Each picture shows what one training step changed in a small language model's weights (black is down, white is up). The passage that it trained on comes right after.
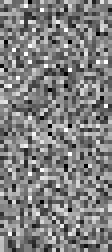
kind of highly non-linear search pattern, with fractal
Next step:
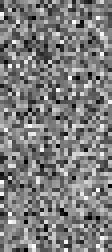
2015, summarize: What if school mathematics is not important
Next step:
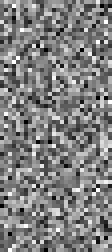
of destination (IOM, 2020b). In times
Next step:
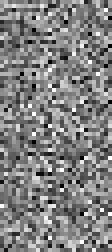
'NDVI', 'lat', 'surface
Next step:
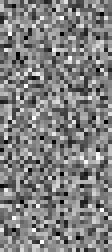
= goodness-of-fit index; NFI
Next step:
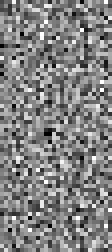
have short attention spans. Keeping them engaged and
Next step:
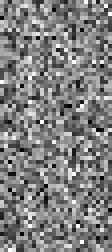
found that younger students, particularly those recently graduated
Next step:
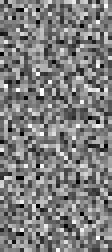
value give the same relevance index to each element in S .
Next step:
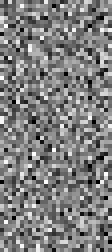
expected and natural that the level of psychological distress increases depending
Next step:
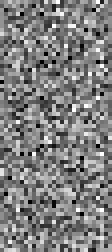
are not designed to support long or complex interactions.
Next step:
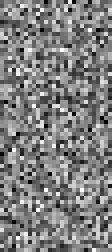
pudico, ne finem facias, sed
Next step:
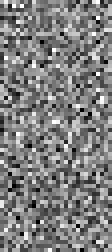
in response to temperature stress highlights that the protein folding
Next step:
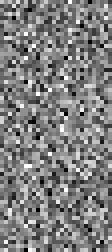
for the organization researched in the digital environment, as they
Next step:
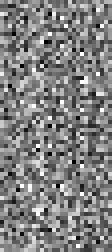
determine the significant difference in the reading comprehension of Grade 8
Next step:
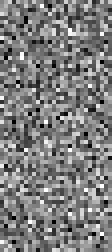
its provision by state coercion [8]. Taking
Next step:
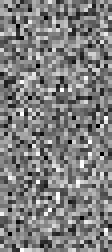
20 and 30 years. DISCUSSION: Tooth loss can
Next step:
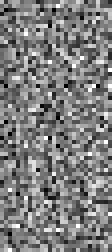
frequent triggers (18). These factors significantly affect
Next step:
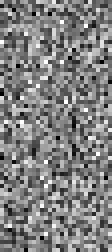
originally designed to encourage managers toward risk-taking
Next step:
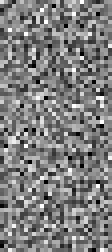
bring the things I need to school 1.79
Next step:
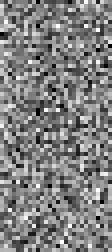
influence the definition. Observations using narrowband filters
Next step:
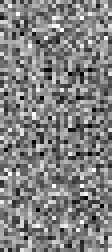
surface of the window, and then polished. 2.
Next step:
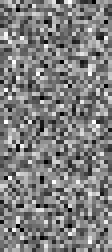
time constant ($G_p(s)$). It cause
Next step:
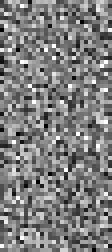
seasonal variations in physico-chemical parameters of
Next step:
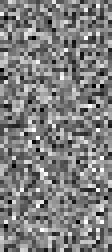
does not allow speaking about the marked dominance of
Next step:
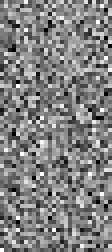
[5], dehumidification [6], water
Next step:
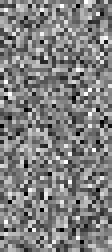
of participation of the last category is particularly important, given that
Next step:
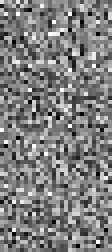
in shaping everyone's life. As children grow,
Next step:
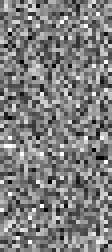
the findings it was concluded that; computer usage, internet usage
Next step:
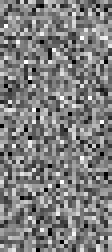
in this paper, we present a methodology that creates artificial users
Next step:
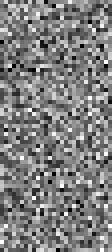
R 9. (just ^{past}
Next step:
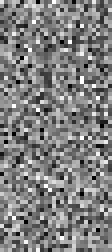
including dyes have been extensively used in many industries such
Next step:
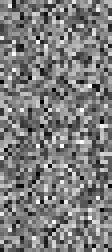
dx. \end{aligned}$$ We see that if the
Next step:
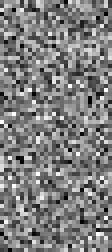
by McDonald and coworkers³. The
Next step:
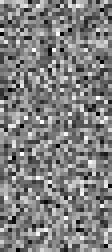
in Tunis to find jobs. This tendency points
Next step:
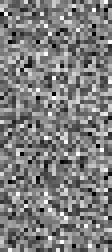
and connected through fronthaul links to one or
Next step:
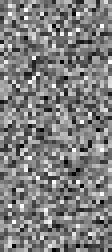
11-15 times More than 15 times 1 Chapters
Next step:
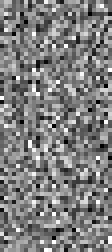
networks, speech, body motion, conversational virtual agent
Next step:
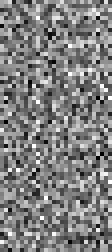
results.¹³ VIII. DISCUSSION In the market,
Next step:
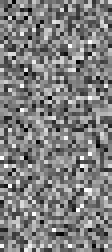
the class into 3 groups. ● teacher printed reading
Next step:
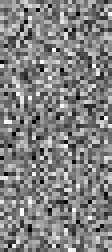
and eventually, it was one of the factors that led
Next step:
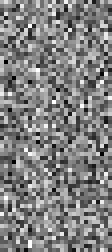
and ease of construction procedure. However, precast piles
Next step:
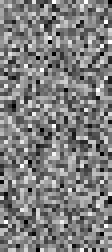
- Formation of yellow or red ppt indicated the presence
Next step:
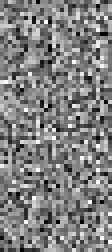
roles 2.1. Steering committee - A
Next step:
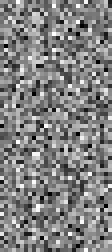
University of Helsinki, Finland
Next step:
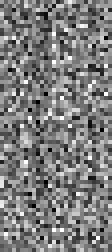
however, our paper, being limited to the gender
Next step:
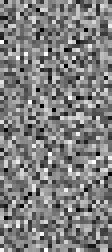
generated content." According to Kaplan and
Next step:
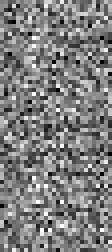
kg X_6 = Per hectare use of
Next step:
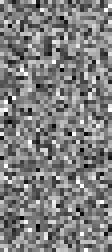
were connected using low-loss coaxial
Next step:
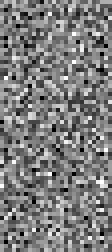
makes decisions for herself. She is a
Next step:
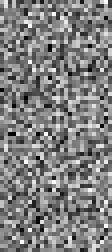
and the fetus. The need for drug support for
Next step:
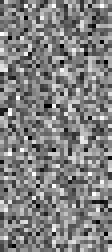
or its synonyms, 18 focusing on Indian samples,
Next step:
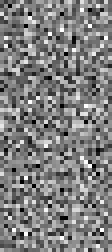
is not working as expected, we leave it noted
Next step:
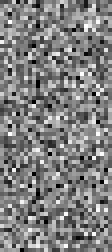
is known from the *OpenStreetMaps*
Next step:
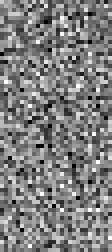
a. 9 cells (75.0%) have expected count
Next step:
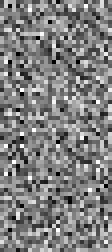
atmospheric monitoring inside warm clouds. In
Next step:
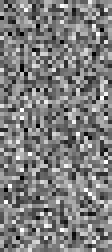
intercept of the diagrams; however it represents the rate
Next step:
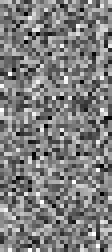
305 days were collected from Latvian Agriculture Data
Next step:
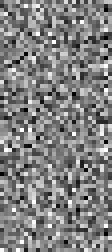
treated as part of the product title and
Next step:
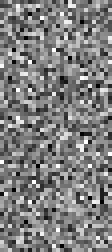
melatonin, a hormone that
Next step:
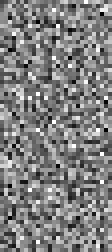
ratios of AIN to BN at
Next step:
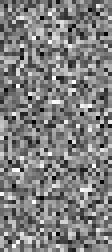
and sub-narratives, we used
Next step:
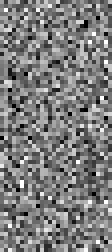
the G8 as compared to the G4 group. The
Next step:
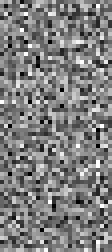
kWh/kg at 10 kW input power range. Figure
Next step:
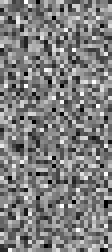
Spanish as a French speaker or Thai as
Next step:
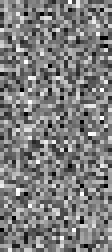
it pave way for c-section.
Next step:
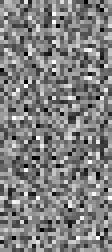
sensitivity and specificity of MRI brain in refractory
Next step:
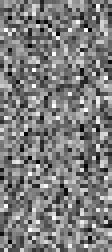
Sensor Nodes (VSN).
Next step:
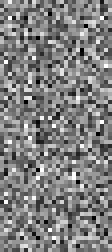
energize the teaching and learning atmosphere,
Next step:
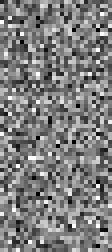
creation. In such a future scenario, the conception
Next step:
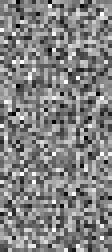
in the workplace: incidence and impact. *Journal of
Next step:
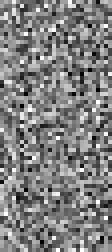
subsystems. - Aggregate effects:
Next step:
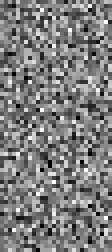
defined, and managed the Oromo people's
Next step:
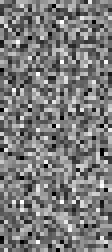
a given period of time that generates a ground noise level
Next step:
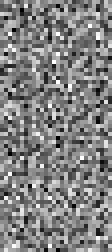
role of PPP (Public Private
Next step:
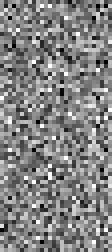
to compute the corpus statistics reported in §4
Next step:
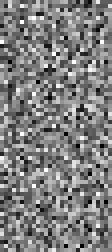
swarm optimization and other previous methods show that the proposed
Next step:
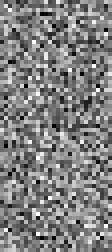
The full versions of the policy briefs can be found
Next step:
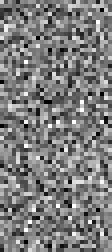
clients so as to ensure trouble free services. -
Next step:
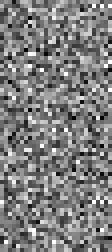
2024)In the context of bureaucratic
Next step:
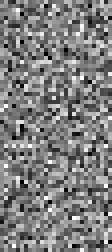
resulting in improved performance. Keiretsu networks strategy
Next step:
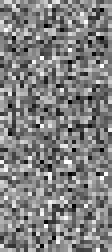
are. Only 51.8% of consumers with a
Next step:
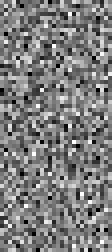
three exams to be eligible for the
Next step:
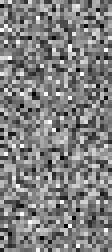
in same decades. The decade variation of total population size
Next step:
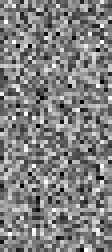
including sustainability, nutrition security, longevity and
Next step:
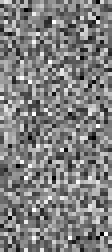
growth, yield, and susceptibility to diseases.
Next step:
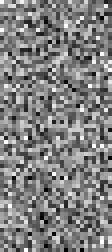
of the Arctic Conference for 2008. -
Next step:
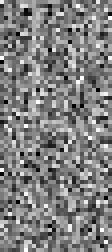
difficulty in interventional maneuvers for
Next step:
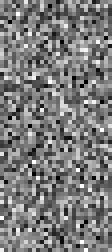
a better understanding, you then can make a conscious
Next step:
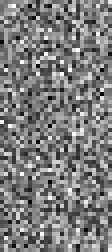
direct method for solving higher order nonstiff
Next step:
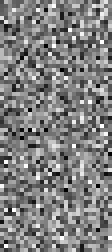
and RTI are noticeable. Reproductive
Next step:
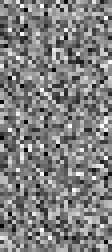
stock solution of Telmisartan was prepared by
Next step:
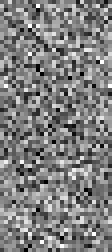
germ and oat oils – are interesting for
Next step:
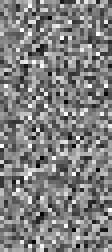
formation of a dark brown solid insoluble in common
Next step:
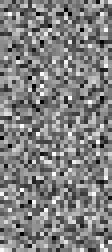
policy, place greater emphasis on mechanisms to promote access to agricultural
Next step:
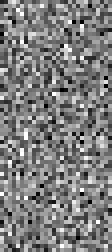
positive then there is a problem with faecal inhibition in
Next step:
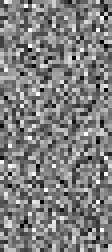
types of methods may be employed to impose a vapor
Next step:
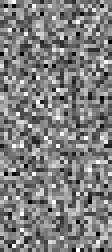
states that, there is no significant Main effect of teaching
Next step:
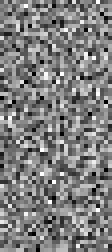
possible to highlight the most voted topic, which is marked
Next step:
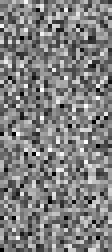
aggressive disorder can't be cured and usually characterized with
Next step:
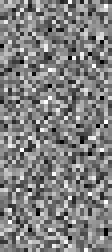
and regulatory bodies should provide supportive policies and incentives
